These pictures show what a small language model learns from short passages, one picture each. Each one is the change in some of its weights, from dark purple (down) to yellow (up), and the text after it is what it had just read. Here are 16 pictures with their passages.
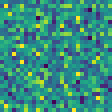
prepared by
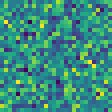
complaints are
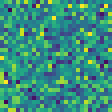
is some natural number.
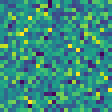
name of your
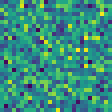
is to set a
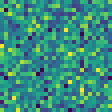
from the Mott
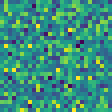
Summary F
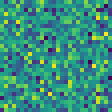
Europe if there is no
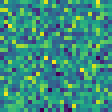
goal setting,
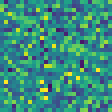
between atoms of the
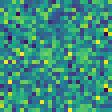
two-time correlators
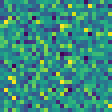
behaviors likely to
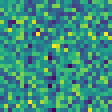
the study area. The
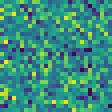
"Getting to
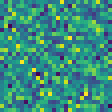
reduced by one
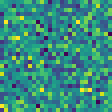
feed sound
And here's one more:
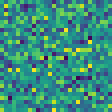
das IGs,
